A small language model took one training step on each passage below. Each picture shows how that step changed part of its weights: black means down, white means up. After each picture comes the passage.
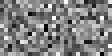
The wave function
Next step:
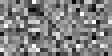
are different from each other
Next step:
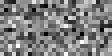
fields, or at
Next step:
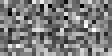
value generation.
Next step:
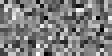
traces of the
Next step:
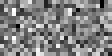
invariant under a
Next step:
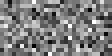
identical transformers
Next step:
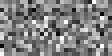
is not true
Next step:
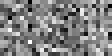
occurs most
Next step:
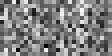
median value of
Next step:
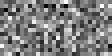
by a SP,
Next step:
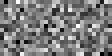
notation in two
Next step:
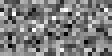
direction is to
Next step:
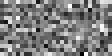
and J. D.
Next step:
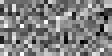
in the quantum
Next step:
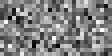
exist nets
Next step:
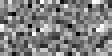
of Teaching
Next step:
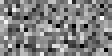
with an abstract
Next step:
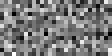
the years,
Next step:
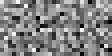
of ESBL
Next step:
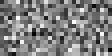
our voice to
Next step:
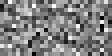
a ball with respect
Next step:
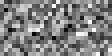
of similar complexity as
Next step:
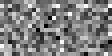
using the measurement matrix
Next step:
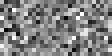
constructed with the
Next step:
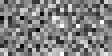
in the absence
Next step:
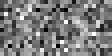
lowest order calculations
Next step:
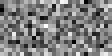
and the PR for
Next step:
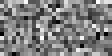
internal RAN
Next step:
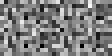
evaluation of the
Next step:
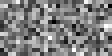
the EoM.
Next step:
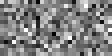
(Morel and
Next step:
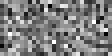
regimes near
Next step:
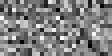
a limited
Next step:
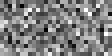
the equations:
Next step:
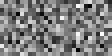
the given model.
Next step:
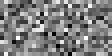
of order $n$
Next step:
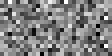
PBCS approach
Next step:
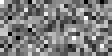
corps $L$
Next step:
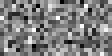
and 6G systems
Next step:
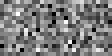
radiative era
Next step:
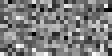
forms. These
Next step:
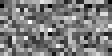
position. On
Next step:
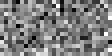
is a hematological
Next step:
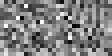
and omics data
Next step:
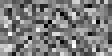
them ignore
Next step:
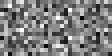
direct channel
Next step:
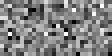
were recorded
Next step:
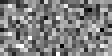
were searched
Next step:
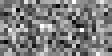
II (bent
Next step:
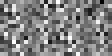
to create a
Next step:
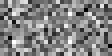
We next present a
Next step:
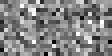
is then derived:
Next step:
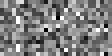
as publicity
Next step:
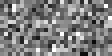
to different structural
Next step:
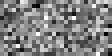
motion must
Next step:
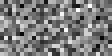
the assumption of
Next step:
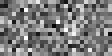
relationship between
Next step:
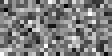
\qquad r \in
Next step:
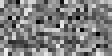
and identifiable
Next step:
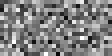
On the other
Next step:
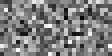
range of the
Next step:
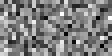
and the state of the
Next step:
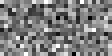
level by taking 2
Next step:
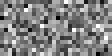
Since $G$
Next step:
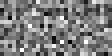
have not shown that
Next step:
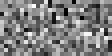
more specialized
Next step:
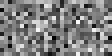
here is that this
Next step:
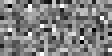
if $p =
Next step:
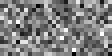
into the P sub
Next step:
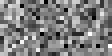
degrees of
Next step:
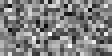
and putting it
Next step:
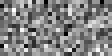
They try to
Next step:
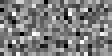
type 2 property of
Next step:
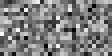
and updated based
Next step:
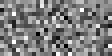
can limit our description
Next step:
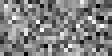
tales like
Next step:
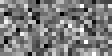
results} We start
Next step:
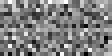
SPL from
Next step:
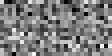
that, in addition to
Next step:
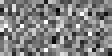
in the case of
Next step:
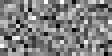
ranked higher than
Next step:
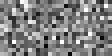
theory of linear integral
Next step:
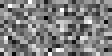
from $\left\{
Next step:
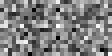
and can be solved
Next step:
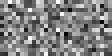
achieve high
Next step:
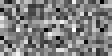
\gamma}$ should have
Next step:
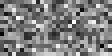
follows. In the
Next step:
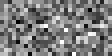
the role of values
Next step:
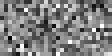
whose mapping
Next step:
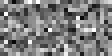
such as shown by
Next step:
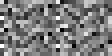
called by the
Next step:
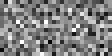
In the $A$
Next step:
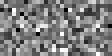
requires a more
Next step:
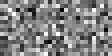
\text{ is
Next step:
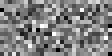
action is the natural
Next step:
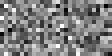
activated in
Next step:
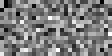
the property that
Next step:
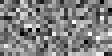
this surface is the
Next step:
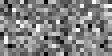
a subgroup of
